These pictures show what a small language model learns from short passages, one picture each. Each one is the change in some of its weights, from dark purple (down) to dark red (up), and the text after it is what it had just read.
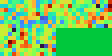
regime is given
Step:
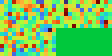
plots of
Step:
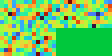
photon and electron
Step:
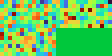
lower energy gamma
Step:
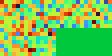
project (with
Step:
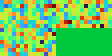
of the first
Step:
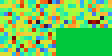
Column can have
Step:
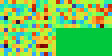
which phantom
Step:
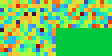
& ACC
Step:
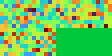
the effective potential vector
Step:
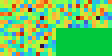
production of
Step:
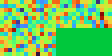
which is not
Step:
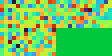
the integral and
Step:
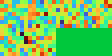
system map
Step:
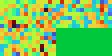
are often
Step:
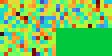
The representation
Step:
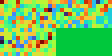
scale height.
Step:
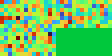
that the Mn
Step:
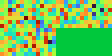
taking into
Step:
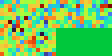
of the ring
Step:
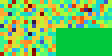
the various
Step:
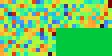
time interval since
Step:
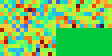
the pair may
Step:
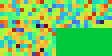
model with feature
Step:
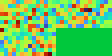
the finest
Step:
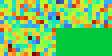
in the range
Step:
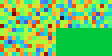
an attack
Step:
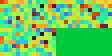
given comoving
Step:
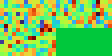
derived from
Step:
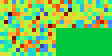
Foundation of
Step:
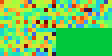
the detection of
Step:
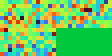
the reversal
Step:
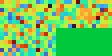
at each of the
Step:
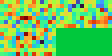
In fact, the
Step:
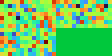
well does the
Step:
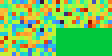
strain component
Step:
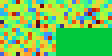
I values of
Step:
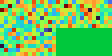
momentum squared
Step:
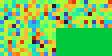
observe a
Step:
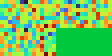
and YS
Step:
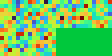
presence, as
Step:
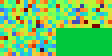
sheet at a
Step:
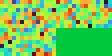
\kappa <
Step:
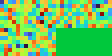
sets considered in
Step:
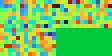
of $n$
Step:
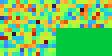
field theories
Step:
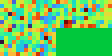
spectral range of
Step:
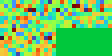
the position,
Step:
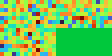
In the linear
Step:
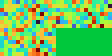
{\rm for\
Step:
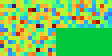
in the difference
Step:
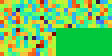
total width
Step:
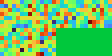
is requested
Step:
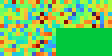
described above to
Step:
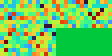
different areas were
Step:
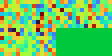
band structure and density
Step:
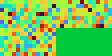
supported by the
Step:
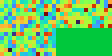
our use of
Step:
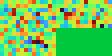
Cosmological simulations
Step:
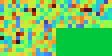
the coupling, the
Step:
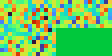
bonding state
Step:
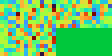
m, as shown
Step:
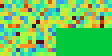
nodes and
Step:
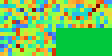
which represent the
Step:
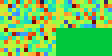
pose. For
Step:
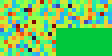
potential perturbations
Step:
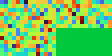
The solid line
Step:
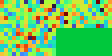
the array.}
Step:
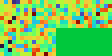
\times 2$
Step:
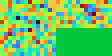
existence of
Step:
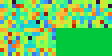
strong coupling region,
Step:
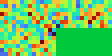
is applied
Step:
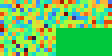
with the simple
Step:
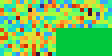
the scaling of
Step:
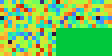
Therefore the time
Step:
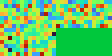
its image
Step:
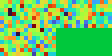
channels with a
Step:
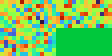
that there exist
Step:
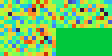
= \tilde F
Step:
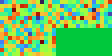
as follows.
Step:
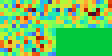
the common
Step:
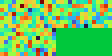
data has a
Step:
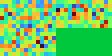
problems, we
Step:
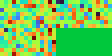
green line
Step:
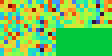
easy to
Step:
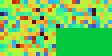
hence the
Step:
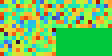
optimization algorithm
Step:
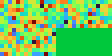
ending with
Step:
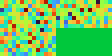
is the transformation
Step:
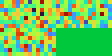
well. The surface
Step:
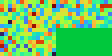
of double
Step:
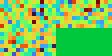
Computations were
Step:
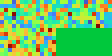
events. We
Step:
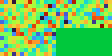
devise a
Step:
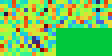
Our results do
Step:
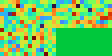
logic to
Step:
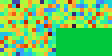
or redistribution
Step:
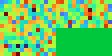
choice of a
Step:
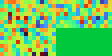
invariant under
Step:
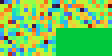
point spread function
